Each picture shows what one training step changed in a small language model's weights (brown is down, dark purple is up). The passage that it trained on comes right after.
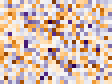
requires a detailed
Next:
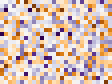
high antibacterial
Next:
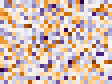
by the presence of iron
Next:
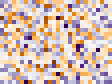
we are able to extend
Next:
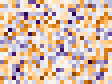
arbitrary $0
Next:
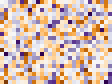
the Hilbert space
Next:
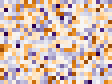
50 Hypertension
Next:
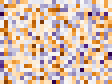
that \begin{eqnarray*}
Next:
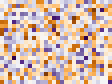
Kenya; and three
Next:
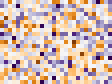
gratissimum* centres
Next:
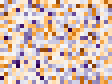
obtained in these analyses are also
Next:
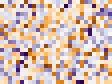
$X_1$ along
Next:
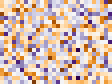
media which examines
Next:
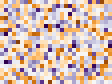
Avoid thinking that
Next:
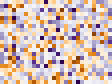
utilisation of the
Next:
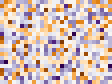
achieved via the
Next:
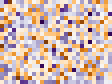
the root of the corresponding
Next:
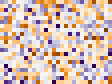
is designed to select the
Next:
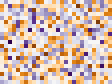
a crucial role
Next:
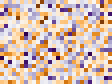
this continuum, often
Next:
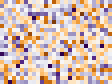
their overall learning experience
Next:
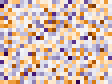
number of factors are increasing
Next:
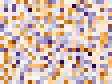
given via the Wigner
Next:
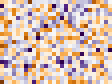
and large, sparse
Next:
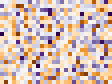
competitiveness level
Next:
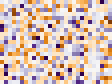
rise of the tent
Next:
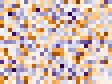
Laurance *et
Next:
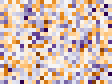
are called the degenerate
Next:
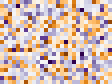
assessments, by the application
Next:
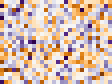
loss of generality,
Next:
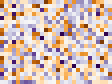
and by the evening the
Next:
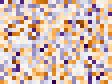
in a AGG model as
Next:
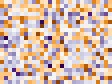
turns out that the
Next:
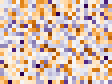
T = P \cap A =
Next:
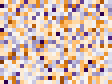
of Portable Device
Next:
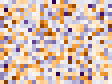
rather than of the parameters.}
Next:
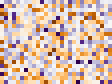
30 patients with
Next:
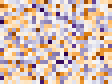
as largely reviewed
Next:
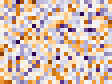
nontrivial automorphism of
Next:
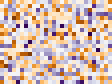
reports (see GA
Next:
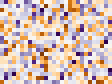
current study's results, which
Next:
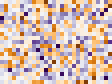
coaches and parents
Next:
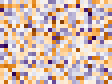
a payment made with
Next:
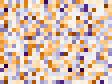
\sum_{k \geq n
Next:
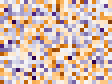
the difference lies in the
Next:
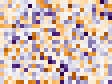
more? Under the
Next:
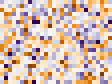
structure. If $n$ is
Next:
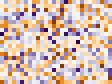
C 365 standard to
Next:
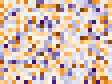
provided to WwMS
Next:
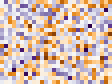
or it may be something
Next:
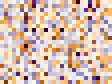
tensile models is about
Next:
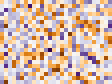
\end{equation} and
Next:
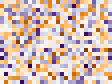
the Weyl group.
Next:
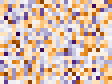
and $\theta>0$ we
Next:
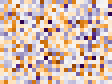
in liquid remains
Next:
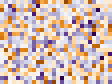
author from various research
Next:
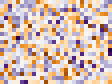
and designers need to know
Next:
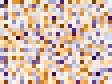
The technique is based on
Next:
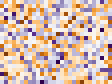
remind myself to
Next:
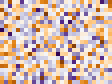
for group TV, while standard
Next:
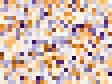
medical students has seen
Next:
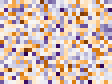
illustrates the
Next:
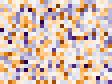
green roof, one
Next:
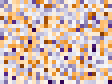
we will show in the next
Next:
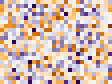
with expanding the
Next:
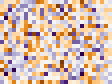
and $\overline{f}:
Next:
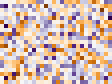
About five such
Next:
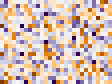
analytical technique used to
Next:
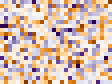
has full row rank
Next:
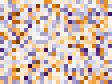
the polyhedron.
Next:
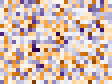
control and HVAC system
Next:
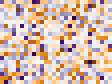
BS}), Toeplitz
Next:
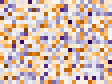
the character of a representation
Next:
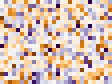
If $N^\alpha \ll
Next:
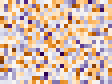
& \text{if } m
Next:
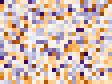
of links. In this
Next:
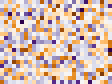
the liquid assets
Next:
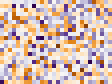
and informed consent for
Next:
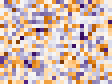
not, individuals who are
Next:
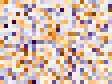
semi-rational groups
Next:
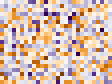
general linear group of degree
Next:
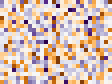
extinction coefficients
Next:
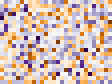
directly related with this
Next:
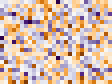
of coagulation concentration
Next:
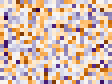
Parallel and
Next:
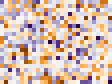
sample splitting) to
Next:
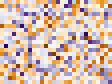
some of these alternative
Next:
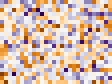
displacement, B
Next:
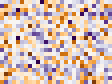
8.5 simplified
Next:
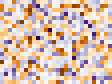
graded maximal ideal
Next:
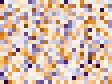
of a group $G$.
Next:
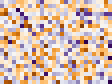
life.} In the same
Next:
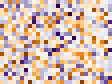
network orchestration and
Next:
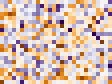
like in the case of
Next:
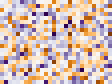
different ways: Using both
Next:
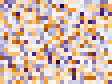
positive integers. Can every
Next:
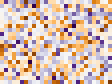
a shoe last designed
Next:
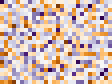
of how to use our research environment
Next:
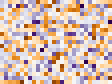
has contributed to,
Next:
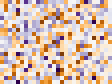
above. \section{A
